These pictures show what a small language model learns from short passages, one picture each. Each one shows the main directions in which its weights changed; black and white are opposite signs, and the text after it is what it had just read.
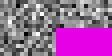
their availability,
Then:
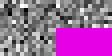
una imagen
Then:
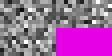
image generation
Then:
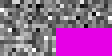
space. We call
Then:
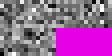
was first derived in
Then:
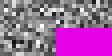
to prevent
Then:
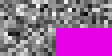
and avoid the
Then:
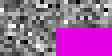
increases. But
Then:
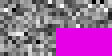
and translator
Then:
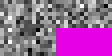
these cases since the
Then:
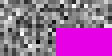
the control.
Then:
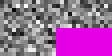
a promoção
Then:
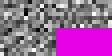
thin disk
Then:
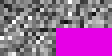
exists in multiple
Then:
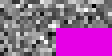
на п.
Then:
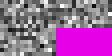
В VII
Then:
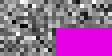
clamped in
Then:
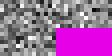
images forged
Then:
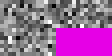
various techniques such as
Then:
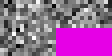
level which has
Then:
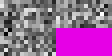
resonance causes
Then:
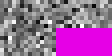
learning models such as
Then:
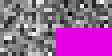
equation into a
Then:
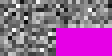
was signed on
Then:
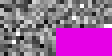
foto dan
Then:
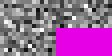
can see the character
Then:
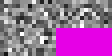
theoretical analysis, we
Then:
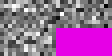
influenced by
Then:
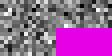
in dense matter
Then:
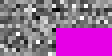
authorities. 13
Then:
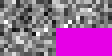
separates the electron
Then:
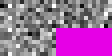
shows that there is
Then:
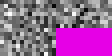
spacing conditions
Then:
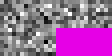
two parts:
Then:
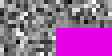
contours for
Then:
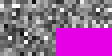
a valuable
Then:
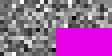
are used in the
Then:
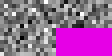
Modernization of
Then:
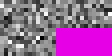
in feature
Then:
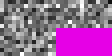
pi End
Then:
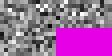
parts of the
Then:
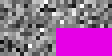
in the real space
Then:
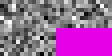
sectors to
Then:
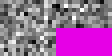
The findings of
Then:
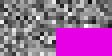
to (vi)
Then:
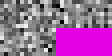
of RFID
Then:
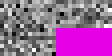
bij een
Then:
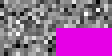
mit neuem
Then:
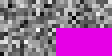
por normas
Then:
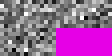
in the mean field
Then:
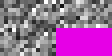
qH)$ to
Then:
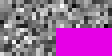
human's behavior and
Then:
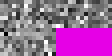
two dimensional explicit
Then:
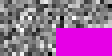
distribution demonstrates a
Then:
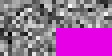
benefits to
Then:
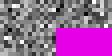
days and
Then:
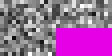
taken by a
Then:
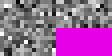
the institutional
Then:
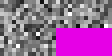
found that people are
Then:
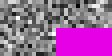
is rather poor
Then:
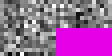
comet dynamics
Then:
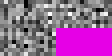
node $i$
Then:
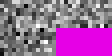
the statement that
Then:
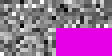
visualise and
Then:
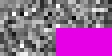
coupling strength in
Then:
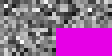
as the data to
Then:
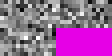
de ces
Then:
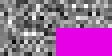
their size. We
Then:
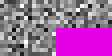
active engagement
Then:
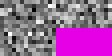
of the region was
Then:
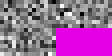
V2G ve
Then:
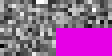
for the investigated
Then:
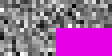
muhit bilan
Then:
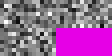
compact stellar structure
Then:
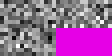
significant portion of
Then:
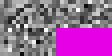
responses which is
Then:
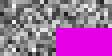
used by the
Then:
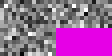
binary with a
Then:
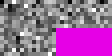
que necessitam
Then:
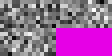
de interpretação
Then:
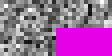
values of most
